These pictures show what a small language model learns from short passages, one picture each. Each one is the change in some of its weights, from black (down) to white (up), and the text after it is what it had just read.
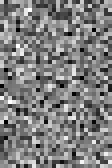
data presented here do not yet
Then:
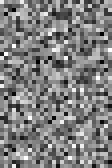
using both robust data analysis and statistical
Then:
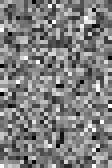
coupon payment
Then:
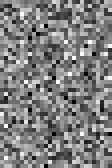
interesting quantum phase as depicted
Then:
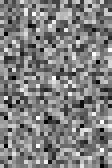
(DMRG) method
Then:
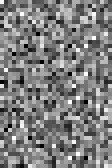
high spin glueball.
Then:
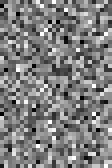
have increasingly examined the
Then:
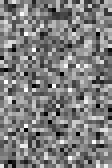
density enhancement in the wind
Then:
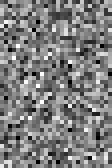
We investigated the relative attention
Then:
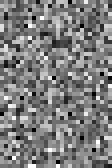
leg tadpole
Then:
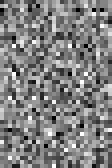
instead of micromagnetic simulations.
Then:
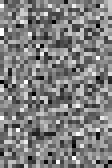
LLM. (e) The
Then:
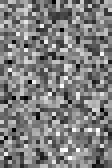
As can be seen in Table
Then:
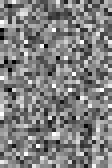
couples of levels, only two
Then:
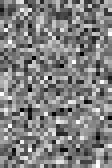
of upgrades in the next
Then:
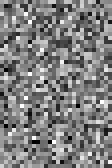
the corresponding articles in the
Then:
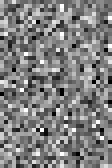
separation $\Delta d$ such
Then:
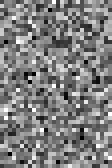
have been much less explored.
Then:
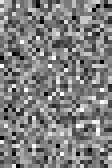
cosine similarity between two terms
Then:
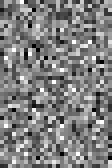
of $\boldsymbol{\theta}
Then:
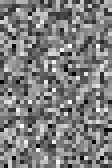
the quark correlators as given in
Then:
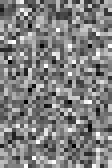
of concurrent threads
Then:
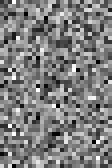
this paper are shown in red,
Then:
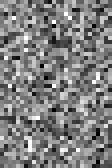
was detected also in observations from
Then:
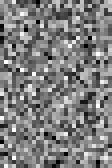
bright end of the galaxy luminosity
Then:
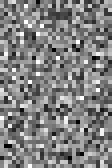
blue circles are Class
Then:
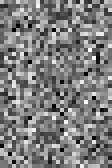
and to examine whether there is
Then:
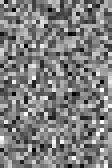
paper, by exploiting the potential
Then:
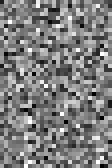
thought to grow too
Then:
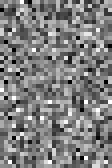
used in Slovenia.
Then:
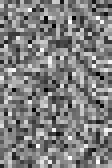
the CF70 sample,
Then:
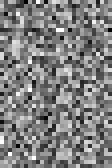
friction patches around
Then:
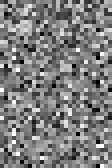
However, we do not have a
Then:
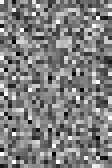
between a (1 CPU +
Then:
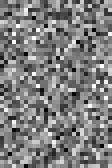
decays, one way to suppress
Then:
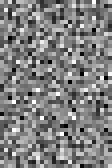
- the so-called
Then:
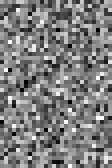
the solver moves towards
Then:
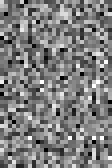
[see the lower inset of
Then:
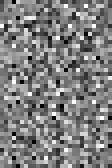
algebraic conditions allow to explicitly
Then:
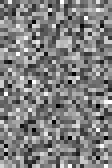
should be the expressed as the linear
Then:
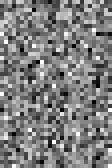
in $E_b$ is
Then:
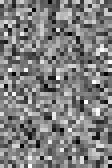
in a SUSY
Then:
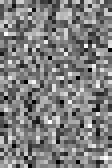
in the vicinity of
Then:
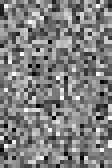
which is not considered in Ref.
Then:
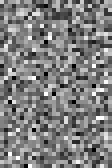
trust but exhibited greater
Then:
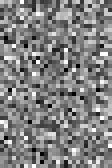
that they represent) contribute to
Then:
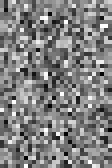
that we parametrize as
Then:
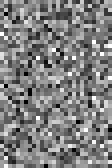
negative values, the phase space density
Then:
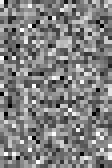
(`LRG method'
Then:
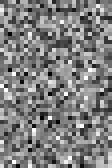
major-axes range from 16
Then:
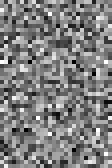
theories, one discovers
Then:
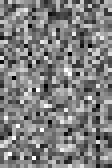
is heterogeneous,
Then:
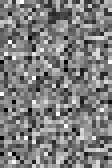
to the left lead is obtained in
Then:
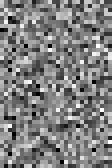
Rd, London
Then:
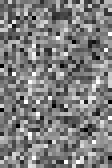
vs. incident
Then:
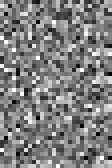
Research Organization
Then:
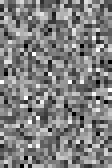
a translation, and act as
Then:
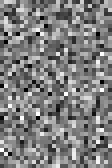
what fractions of them will
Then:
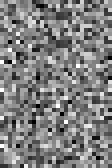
limited to this scale.} Our
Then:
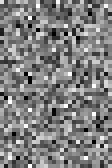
and dewar noise and b)
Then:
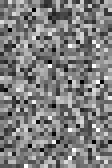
as the trace formulae for
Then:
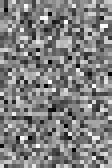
that we clarify here by
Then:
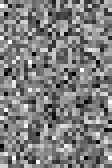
The data analysis was done by
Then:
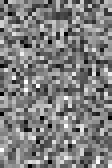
generated instability is usually known
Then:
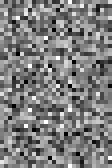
\log R_s.
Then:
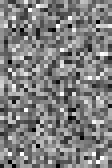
corresponding quadrilateral in
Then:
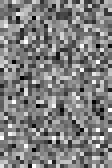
contributions in $Z$ decays.
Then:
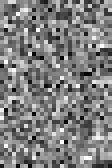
changes in MR environment.
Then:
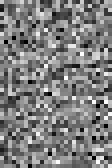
a very literal prediction of
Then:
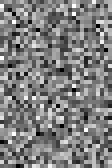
stack. (b)
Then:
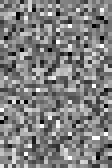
discussed by Dragt
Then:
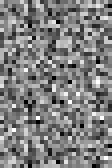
in a cone with a radius
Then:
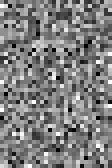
The index $N_1$
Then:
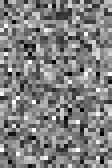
lower-mass simulations are exploring
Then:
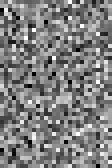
located (i) on a
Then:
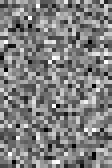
and other detrimental
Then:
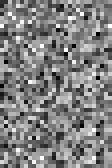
durable materials
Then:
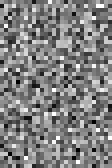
can proof such transformation by constructing
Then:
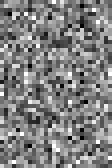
off-diagonal components
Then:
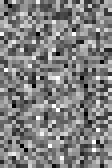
particle interactions under various conditions,
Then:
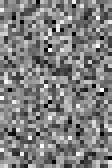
specific angular momentum $j_{\rm
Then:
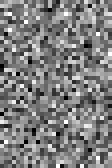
distribution) of the modes], for
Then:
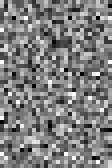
annual mean surface air
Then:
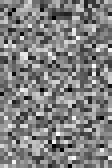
insert suggested keywords
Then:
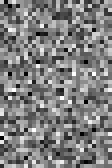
stochastic stationary process
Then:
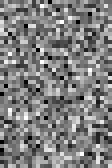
solar vicinity of
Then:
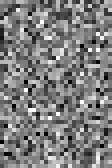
the stellar density of the solar
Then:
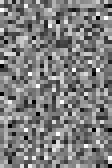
while a moderate strength of
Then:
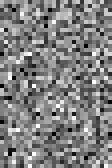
absorbing state where the configurations
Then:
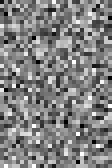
allotropes have not been
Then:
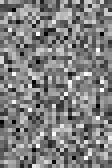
conductivity of water and,
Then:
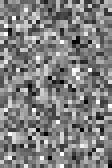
component $\bar J$ may be
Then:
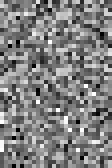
such networks are simply binarized
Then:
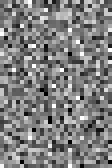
\nu}_\tau$ channels.
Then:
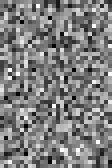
extent, in order to
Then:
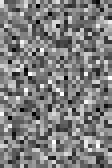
experimental situation. Low temperature
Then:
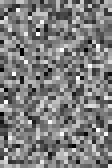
the shock, the intensity of
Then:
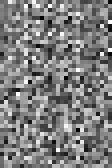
the BS is muted
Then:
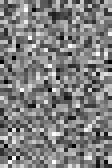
has a complicated analytic
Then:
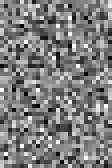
films with micrometer
